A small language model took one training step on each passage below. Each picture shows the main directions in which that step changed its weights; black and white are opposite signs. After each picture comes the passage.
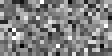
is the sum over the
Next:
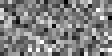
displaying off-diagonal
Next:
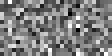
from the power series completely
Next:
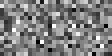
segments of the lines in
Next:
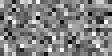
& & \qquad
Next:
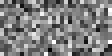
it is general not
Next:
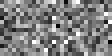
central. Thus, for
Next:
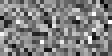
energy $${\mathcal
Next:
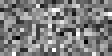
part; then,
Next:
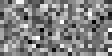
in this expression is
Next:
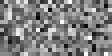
$z$ is a
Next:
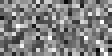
morphism $\omega$ from
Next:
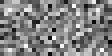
a complex vector space of
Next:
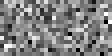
our earlier argument. One
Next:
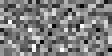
The proposed approach is based
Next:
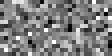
is a bounded function,
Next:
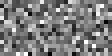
functions of the increasing map
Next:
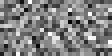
to the four stated graphs
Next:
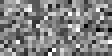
a locally finite, connected
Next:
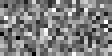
punctures}, by
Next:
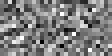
Based on these
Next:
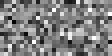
& K \text{
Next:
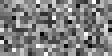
definition of the product topology
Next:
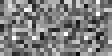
the subwords of length
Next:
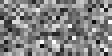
output we get a sequence
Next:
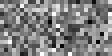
not appear classically in
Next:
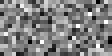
it is natural to
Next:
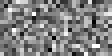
C $ in the last
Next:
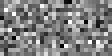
number of degenerations of
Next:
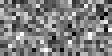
are finite and equal.
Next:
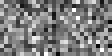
any $x \in
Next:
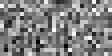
si $\Gamma$
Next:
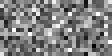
shorten >=
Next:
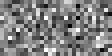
Pure Appl.
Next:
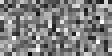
Since $X$ is
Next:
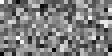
of each class, we
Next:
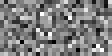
thanks to a
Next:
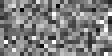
impulse controls
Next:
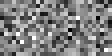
refinement distinguishes between
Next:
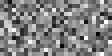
pentagons and
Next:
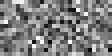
is an AV or
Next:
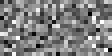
following axioms:
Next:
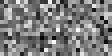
$ and $\Psi :
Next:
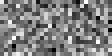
In our context, to
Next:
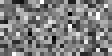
is just the closed span
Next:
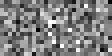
Step~1 by
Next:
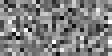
Observe that that, provided
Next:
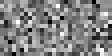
solutions to\\ 2D
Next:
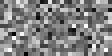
$S$ is defined
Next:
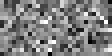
let $m\rightarrow
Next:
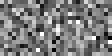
on the circle and
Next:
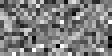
columns from the matrix.
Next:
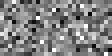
& \textstyle{}
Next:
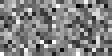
deviations (blue
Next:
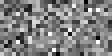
a constant, say
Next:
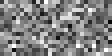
those of Case 1 in
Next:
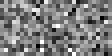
must define the same
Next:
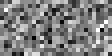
system of reflecting
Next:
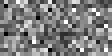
$f \in
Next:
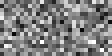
vectors. It turns out
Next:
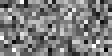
\subsection{Proof of
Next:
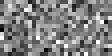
the rotational symmetry of
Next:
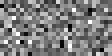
respectively, each~$r
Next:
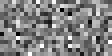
induction on the complexity of
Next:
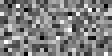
this as a model for
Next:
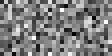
$x$ on any
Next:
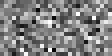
correspondence holds is described by
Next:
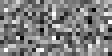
first test case is
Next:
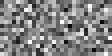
the hereditary effects
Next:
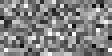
random materials, have
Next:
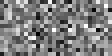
$F$ is
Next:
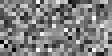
interaction of operator splitting and
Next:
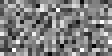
such that the equation
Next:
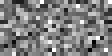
is closed. By
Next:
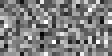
local duals and
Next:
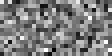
of variational problems.
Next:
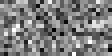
de $\zeta \in
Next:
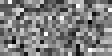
from it in almost all
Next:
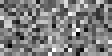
Lagrangian mean curvature flow.
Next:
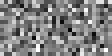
that $R$ is
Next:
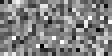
of optimal solutions to
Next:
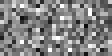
has at least one solution
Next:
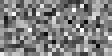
prevertices up to
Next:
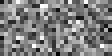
of the ``harmonic
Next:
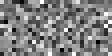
is the most classical.
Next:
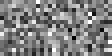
formula really comes from
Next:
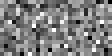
if $Y$ is
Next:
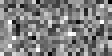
If $f$ is
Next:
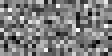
\left[ D:
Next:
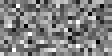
refer to the works of
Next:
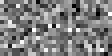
In order to avoid problems
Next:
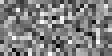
case with the cubic
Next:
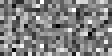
can set the pair
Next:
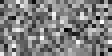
all $x,y
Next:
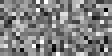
bialgebra $A$.
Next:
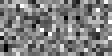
there is a one above
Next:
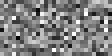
last section, we discuss
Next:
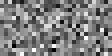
are able to establish Theorem
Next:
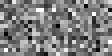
2$. The descending
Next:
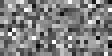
the existence and the analysis
